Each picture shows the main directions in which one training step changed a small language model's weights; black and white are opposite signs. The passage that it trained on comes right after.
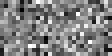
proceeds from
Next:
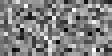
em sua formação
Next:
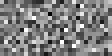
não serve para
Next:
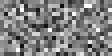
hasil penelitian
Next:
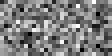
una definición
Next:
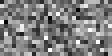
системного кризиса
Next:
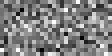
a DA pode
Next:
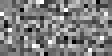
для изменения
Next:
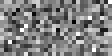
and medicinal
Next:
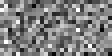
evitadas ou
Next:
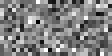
law» is
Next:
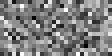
asosiy radifi
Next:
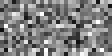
en redes
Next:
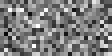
world are
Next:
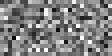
na nutrição de
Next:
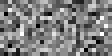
AI*. in
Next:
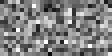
Ishlarini Olib
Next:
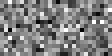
работы, что
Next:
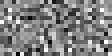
the agricultural
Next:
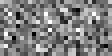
Tot zoover
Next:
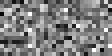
rivojlanib borishi
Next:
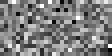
fontes de
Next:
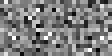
aldatan bir
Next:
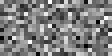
istemol qilish uchun
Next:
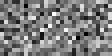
é simples na
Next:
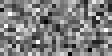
XX asrning
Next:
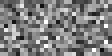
A importância da
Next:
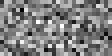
методів навчання
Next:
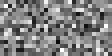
в Києві
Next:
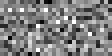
the required
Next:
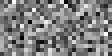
obstrucción de
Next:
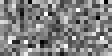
to answer to
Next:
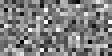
sugestões e
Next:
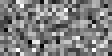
kerak. Bu
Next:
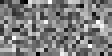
mit Schrift und
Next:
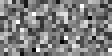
pessoais, como a
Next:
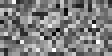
R_2 та
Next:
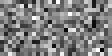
Estado do Pará
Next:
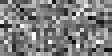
dalam pembelajaran
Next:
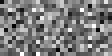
Yamal and
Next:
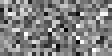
protección y de
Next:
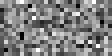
e couros de
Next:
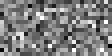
ham hosil
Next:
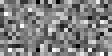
lo hizo.
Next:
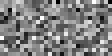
verbal de las
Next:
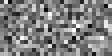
va nafas
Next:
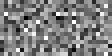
пути у
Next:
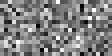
consideráveis, as
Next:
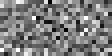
la lucha contra
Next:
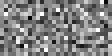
of elaterid
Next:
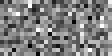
de óz
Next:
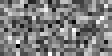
A expansão
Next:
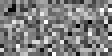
olib kelgan
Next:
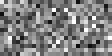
uchun pilla
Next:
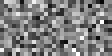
publicação do referido
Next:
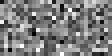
menghasilkan data
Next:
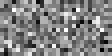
lozim edi
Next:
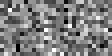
и др.,
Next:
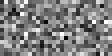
tecnologías de la
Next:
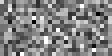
pelo Ministério
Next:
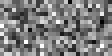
SuS problemlos
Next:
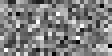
indicadores de calidad
